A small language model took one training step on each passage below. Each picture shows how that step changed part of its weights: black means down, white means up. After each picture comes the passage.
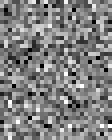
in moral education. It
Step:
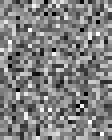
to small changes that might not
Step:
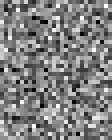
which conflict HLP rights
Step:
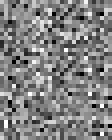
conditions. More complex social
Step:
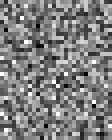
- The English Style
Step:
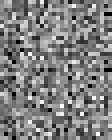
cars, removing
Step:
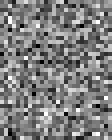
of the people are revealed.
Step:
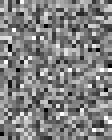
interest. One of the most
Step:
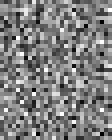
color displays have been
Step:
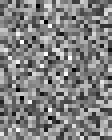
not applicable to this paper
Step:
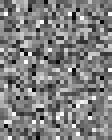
6. Effect on the
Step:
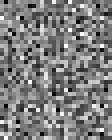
nW, and features the
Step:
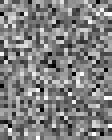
strategies. Students with
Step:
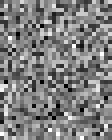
product chosen by them at
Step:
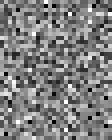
spiral. This special
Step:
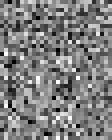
of strength 28.1
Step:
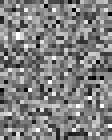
emotional maturity of male
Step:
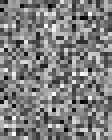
low power density, long
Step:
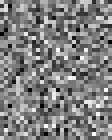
Conscious use of transport
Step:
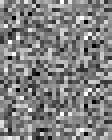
of digital currency
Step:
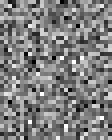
filters. Next,
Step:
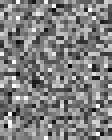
substances, due to their
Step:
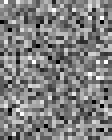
of taking appropriate steps to
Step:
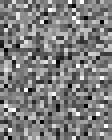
mass galaxies.
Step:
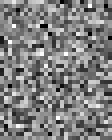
a concept of motivational factor
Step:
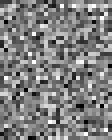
word **and** and
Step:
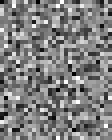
From Tables II and
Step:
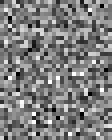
in total. The genes
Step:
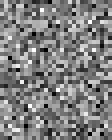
from different perspectives and
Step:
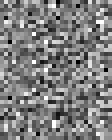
On the other hand, it
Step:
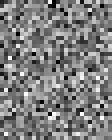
generated and analyzed using mean and
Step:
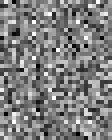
total bilirubin
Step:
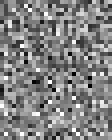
2 at the autumn
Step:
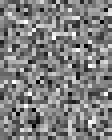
Event / Activity
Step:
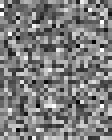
can be inferred that
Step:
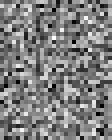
ruderal and dry
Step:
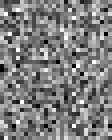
relative delay between signals
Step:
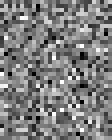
correlation with student and teacher performance
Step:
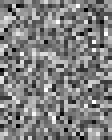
groundwork for the
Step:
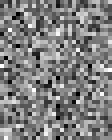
105) Category
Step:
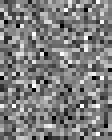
steps mentioned above can help the
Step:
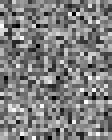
or ethical issues and the
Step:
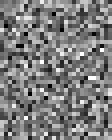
data are specified by the
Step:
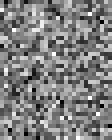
in natural science subjects.
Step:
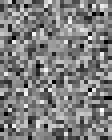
lists are saved
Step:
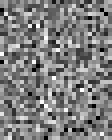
Basin Water
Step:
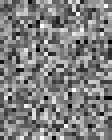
an interstitial
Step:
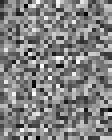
the case study supporting team
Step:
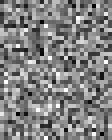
& Oloye,
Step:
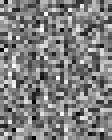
RWC bands for
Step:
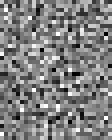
Investigation: The
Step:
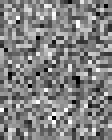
strain of the liner
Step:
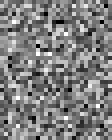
to abate their emissions.
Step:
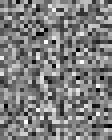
monomers are the building
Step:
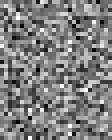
local government areas (WP
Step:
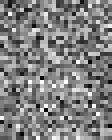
subjects a simple device
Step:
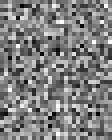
lower abdominal and lower
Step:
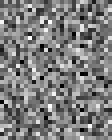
less available for long-term
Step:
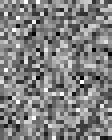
have been evaluated for two
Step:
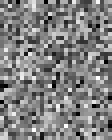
the counts and percentages
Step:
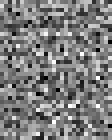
about, use in decision
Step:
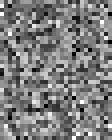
inferred about the
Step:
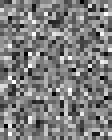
being sent on to
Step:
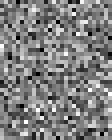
of the averages is
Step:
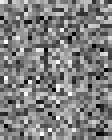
has on the formation of a
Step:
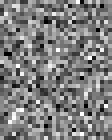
minimum drug concentration required to
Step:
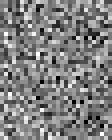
work. JFB designed
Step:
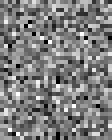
the border region of
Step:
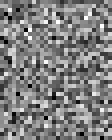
mobile phone application to
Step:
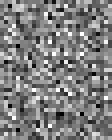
After all, the values of
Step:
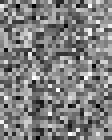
uses a value in a
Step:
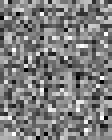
employees would feel
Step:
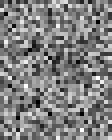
in the three steps that are
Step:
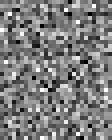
with DS3 and
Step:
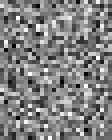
may not benefit from general
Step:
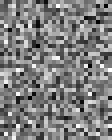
of Chemistry) 8
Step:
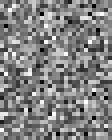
dense and old building
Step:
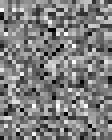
therapy because of their low
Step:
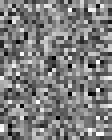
field of "Academic
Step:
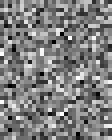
respondents who were using Social
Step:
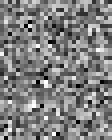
the functional offer in
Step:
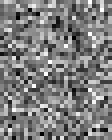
this cluster reflect
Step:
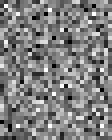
may be to modify existing
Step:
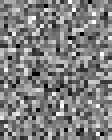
of R, by proposition
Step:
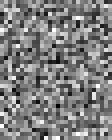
and genotype distribution between
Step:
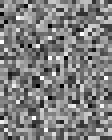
Well# 4 Sample
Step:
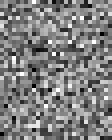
Table 5: Mechanism
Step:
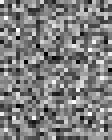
The study concluded that
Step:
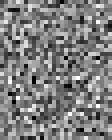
that there were significant differences in
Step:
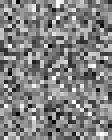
at the grid side. This
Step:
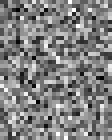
water flow rate to the heat
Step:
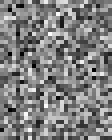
arteries underwent
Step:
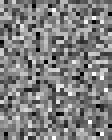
knowledge**, the framework allowed
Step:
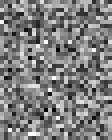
elevated changes in the
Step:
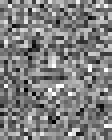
in shaping the learning
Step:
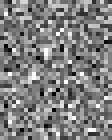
on site in order to
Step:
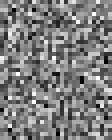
and efficiency. Regarding
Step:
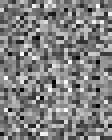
compromise the effectiveness of
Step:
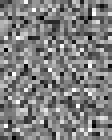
This index *S*
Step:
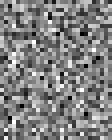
After HPT to a
